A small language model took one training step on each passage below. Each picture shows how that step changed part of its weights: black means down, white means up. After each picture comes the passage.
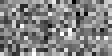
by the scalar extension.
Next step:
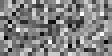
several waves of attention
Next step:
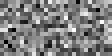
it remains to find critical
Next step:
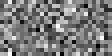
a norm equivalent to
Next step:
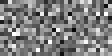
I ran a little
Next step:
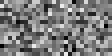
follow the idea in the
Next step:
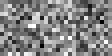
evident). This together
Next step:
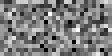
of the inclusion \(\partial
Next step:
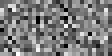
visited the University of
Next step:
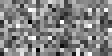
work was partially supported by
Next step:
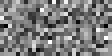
a triangulated category and
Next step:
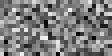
matrix to a Markov matrix
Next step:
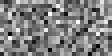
of Weighted Banach
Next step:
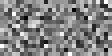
has more than one
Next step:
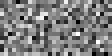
a smooth projective model
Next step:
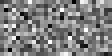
fixed vehicle type in
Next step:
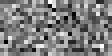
is a simple quadratic problem
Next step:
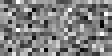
matrix of this Markov chain
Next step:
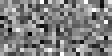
containing $x$ and
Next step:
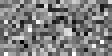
definition formulated in the pattern
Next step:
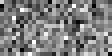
applications. For convex
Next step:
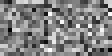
of $F$ is
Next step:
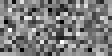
a rainbow
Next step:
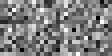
a long odd hole
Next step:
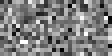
$\alpha \in
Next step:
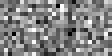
points) are allowed,
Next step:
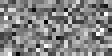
the radial part of
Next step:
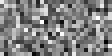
to formulate some similar result
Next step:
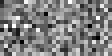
and bimodal.
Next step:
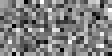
field $\K$, let
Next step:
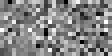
$c$ describes the
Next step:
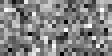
effects. They use
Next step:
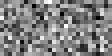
shortest edge. In this
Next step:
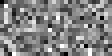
(not CI)
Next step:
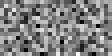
homology in comparison to its
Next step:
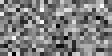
crystals with the constant deformation
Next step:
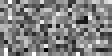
components of the curvature form
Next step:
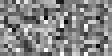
poly-Bell polynomials
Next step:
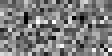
Russian Math.
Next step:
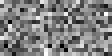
the braiding algorithm presented
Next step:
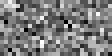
us construct a proof using
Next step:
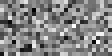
components causing
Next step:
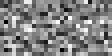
and 4 contain new
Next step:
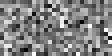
mean curvature vector is
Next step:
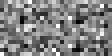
2-forms on a
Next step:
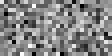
to \[ \min
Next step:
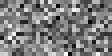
it follows the inequality
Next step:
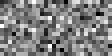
$z \in
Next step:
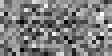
now on we drop
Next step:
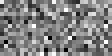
fixed step size. Each
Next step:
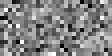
demonstrates how this harmonic
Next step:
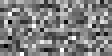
odd block entries of the
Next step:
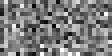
the compliment
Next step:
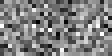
determines important burst
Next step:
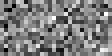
the only possible case where
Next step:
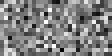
$\tfrac p7$
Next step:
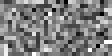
of length $1$
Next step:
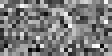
(is countable complete first
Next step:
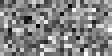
number $M$ depend
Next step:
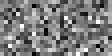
$$ By our selection of
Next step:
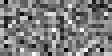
The manifold of Theorem
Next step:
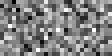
series. Leibniz
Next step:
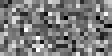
and modules for the whole
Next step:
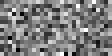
in the union of at
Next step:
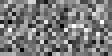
a Sasaki
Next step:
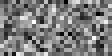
$ b = \infty
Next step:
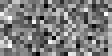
We can verify that
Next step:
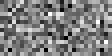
the case of the
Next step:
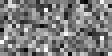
Using this calculations, one
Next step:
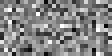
equality does not holds in
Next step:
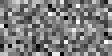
to the normal subgroup
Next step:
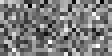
The statement also holds if
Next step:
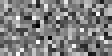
to do a more complicated
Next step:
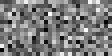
of a finite tree in
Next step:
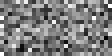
t-test on
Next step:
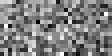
the particles at vertices
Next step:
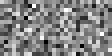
distribution and tails of
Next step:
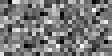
to $q\to
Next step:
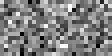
from which we can obtain
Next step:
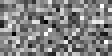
the liquidity
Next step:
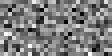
its critical points due to
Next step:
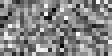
cannot be solved in elementary
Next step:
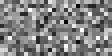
both factors are spectral
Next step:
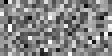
Ergodic Theorem,
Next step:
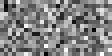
this case. So we
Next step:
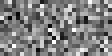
measure is a translation of
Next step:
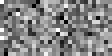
why we restrict ourselves
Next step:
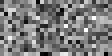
boundary equilibrium well known in
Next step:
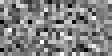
derivative, in particular a
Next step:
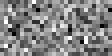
group covariant,
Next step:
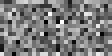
of the continuous time
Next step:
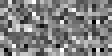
heuristic (limited
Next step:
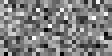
chosen to minimize
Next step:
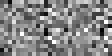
$s$ be
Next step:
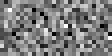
group context, an operator
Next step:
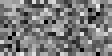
define the vector field
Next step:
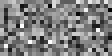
are fixed by nontrivial elements
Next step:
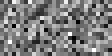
a commutative monoid $\langle
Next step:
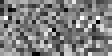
plots suggest
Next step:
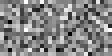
respectively, of appropriate
